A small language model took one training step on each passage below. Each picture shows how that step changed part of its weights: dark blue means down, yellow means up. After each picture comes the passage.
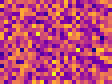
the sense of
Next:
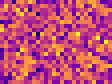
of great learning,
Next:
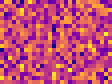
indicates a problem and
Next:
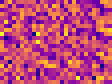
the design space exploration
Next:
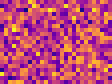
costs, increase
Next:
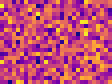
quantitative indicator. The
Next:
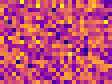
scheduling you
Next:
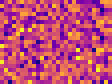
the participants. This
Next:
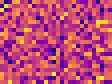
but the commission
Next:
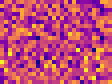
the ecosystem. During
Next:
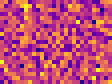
the world. According
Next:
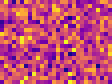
as breast and
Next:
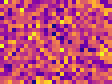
corresponds to predicted
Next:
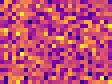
in today's work
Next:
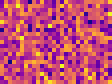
zone by GPS measurement
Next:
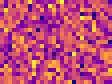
can be argued
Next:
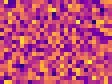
the relationship between
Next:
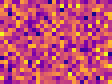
for analysis. Data
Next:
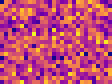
as complete data was
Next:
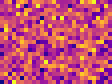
with regard to the
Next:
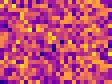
region, but
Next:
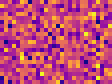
traditional class.
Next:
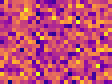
of the cultural context
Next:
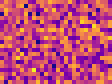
staff and students.
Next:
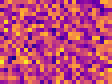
the theory of mind
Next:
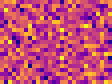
doesn't differ
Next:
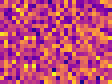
security. Protection
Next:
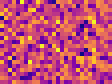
a shortage of
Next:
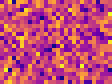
order to investigate the
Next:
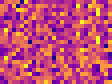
fiber and matrix
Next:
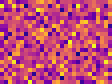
tall singlet
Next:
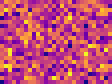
norte y
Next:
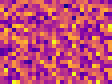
and, more
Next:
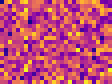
to the content of
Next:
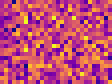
and maintain skin and
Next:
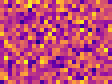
crop fields.
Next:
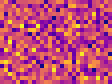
column. **Table
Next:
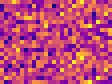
previous challenges)
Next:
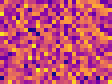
technique. Besides,
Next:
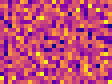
This material will be
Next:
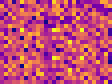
also received one
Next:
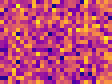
budget is utilized
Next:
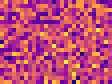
policy, job
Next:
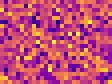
intake influenced more
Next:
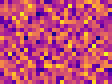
of human potential.
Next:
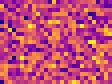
an excel
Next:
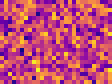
of Dover
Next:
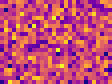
that occur during the
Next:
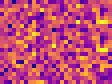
rest of the study
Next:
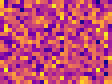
documented before.
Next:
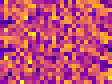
of Historical and
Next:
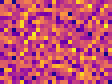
at various concentrations and
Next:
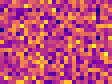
composite matrices
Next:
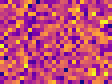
reward models:
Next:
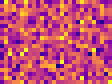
by reducing the accumulation
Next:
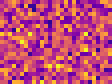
researchers from the
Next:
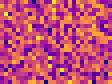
observed. By another
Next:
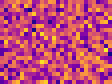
face sensors, and
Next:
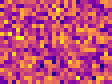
the distance from the
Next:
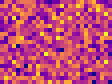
of information applied directly
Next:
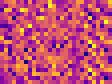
Prendi and
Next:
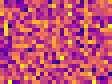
are powered by
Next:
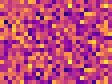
quality of higher education
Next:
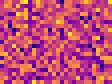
the research was to
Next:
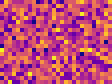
is available online through
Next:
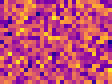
of Chinese origin
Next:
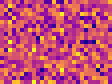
been studied in the
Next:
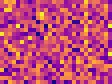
accumulator. The
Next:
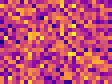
studied nurse
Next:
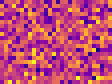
extended the drug
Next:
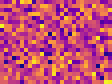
these stars
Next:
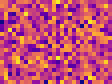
a distributed,
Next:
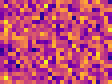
and humans National
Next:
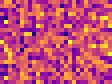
``` Figure
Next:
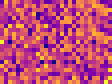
patterns for Type
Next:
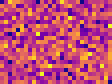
complete transcription of
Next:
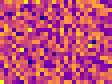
presented to Social Studies
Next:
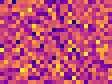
in a cross cultural
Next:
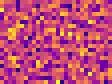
commercial LEDs
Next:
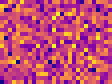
5. I developed
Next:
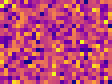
phase, provided technical
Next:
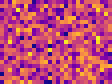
actions with his true
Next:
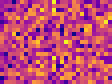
estimate were chosen as
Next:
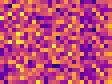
At in addition,
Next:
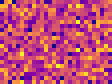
on the vehicle
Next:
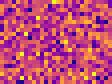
days back presented with
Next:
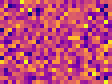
seismic data
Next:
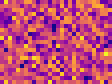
may lead to
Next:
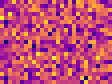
Drug content (%)
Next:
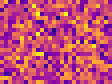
ground state spin
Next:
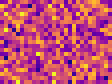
Figure 8.
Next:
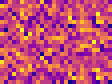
over any given
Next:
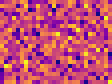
your book:
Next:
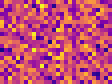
studied materials made of
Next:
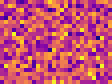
analysis The Thermal
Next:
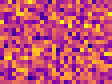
to prevent authorized
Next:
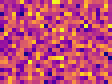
data collected were stored
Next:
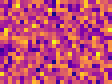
and cost effective process
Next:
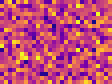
passed to the simulation
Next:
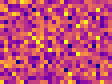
healthy diets in
